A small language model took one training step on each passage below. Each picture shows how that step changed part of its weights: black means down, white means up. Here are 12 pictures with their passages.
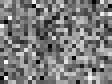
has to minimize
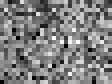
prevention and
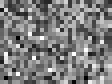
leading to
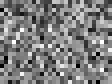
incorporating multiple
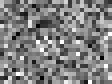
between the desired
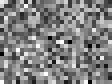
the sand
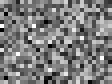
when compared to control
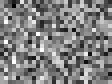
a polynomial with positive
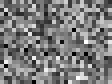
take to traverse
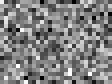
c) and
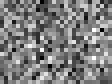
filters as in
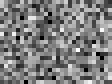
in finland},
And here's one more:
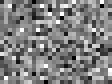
Introduction In
